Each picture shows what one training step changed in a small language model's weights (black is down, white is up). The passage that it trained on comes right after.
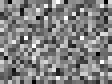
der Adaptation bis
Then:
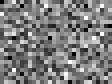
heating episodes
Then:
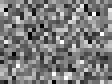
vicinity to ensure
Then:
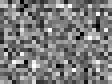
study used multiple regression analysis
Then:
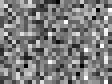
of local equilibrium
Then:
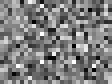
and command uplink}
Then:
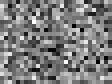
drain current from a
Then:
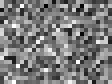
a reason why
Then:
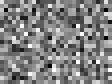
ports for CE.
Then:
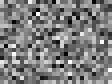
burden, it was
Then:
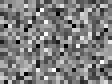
departures from radial
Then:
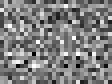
expressed in multiple
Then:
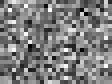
so there was nothing to
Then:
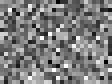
which AODeP was
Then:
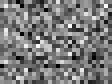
interrelated choices
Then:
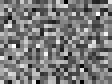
and 6 within that study. In
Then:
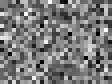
or rod joining them
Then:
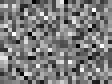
prepared by removing
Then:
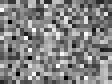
your confidence about
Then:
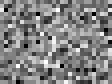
c | c |} \hline
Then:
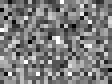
after all selections, for data
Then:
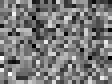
conflict of interest.
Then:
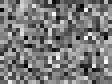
do so and thirdly
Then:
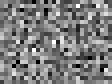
value of K , calculate the
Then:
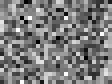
region of parameter space where enduring
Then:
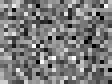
notes Europe's
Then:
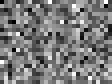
trigger pulse is
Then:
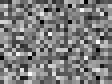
achieved in this example.
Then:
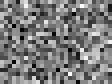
constraining tCWs
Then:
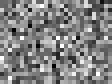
of the hydroxy
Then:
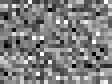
generates for children and
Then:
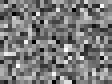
sonication to ensure
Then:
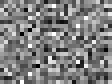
Reduced group velocities
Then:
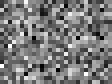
surveillance recording and
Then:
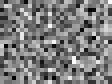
species-2 from zero
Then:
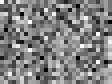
have been implicitly
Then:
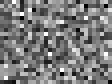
distinctive challenges
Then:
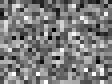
confirmed that the ground
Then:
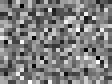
also appeared to be
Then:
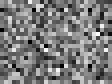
to Ampere's
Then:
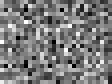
SRI a valuable
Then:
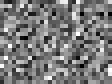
a more accurate gravity
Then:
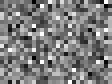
8 Future Prospects The
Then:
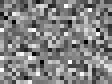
values. The appearance of
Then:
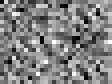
However, as $R <
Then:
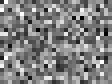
is qualified as a
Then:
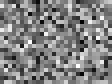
the microprocessor
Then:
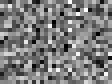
still active role of
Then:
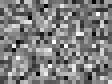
formula for $\Delta
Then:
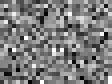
observation illustrates the
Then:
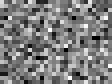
information for your needs.
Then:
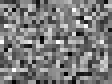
the pedagogical and
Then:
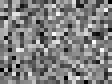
distribution of demographic
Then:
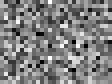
and join the next
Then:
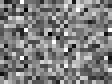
be a computationally hard
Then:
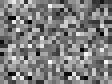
to further understanding of its
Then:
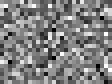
(BMR) of
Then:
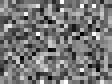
and velocity directions):
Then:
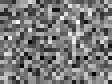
hunting plus some
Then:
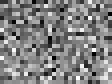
optimization, we avoid
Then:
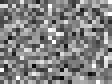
(fHRV) is
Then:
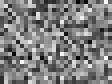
of its momentum
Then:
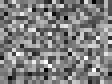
is inactive. For
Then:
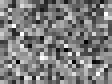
end of the MS phase
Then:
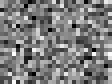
Constraint ``` function
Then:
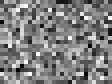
all giving consistent results for
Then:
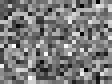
produce cell volume that
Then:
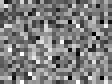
in order to specify their
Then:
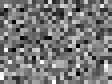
proposed algorithm, are
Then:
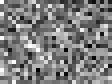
cores. Then we
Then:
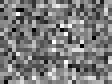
It is a consequence of
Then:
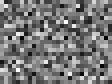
in angular velocity generator
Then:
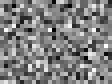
\alpha \leq 1$,
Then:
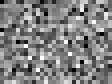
been launched in the
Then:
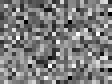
identified 100\% of the
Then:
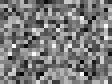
to consider heavy water
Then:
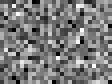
shows up slightly above the
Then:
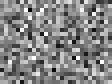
concatenated and
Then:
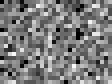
particular order sequence is found
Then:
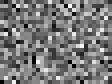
or inconsistent with
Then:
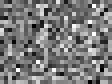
effect in the latter method.
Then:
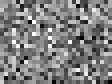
sophisticated texturing
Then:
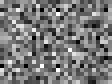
Sci. Ind.
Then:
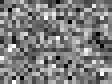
additional cell types to
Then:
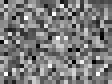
with the security characteristic
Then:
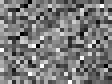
question arises:
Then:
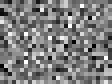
levels—that should
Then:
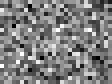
of humanity.
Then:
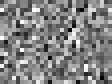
= -r_\vartheta
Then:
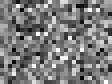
velocity $v_{\phi}$,
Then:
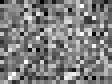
been created to be different for
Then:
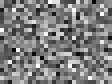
fusion models, obtaining
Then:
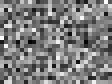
and more homogeneous
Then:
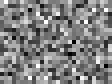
the Madau et
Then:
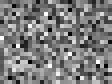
the Born tensor
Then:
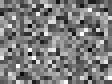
determine the visibility.
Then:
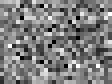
material and symbolic relation
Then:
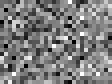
if the TM atoms
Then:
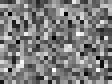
seems to apply
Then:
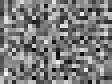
and gender equality in
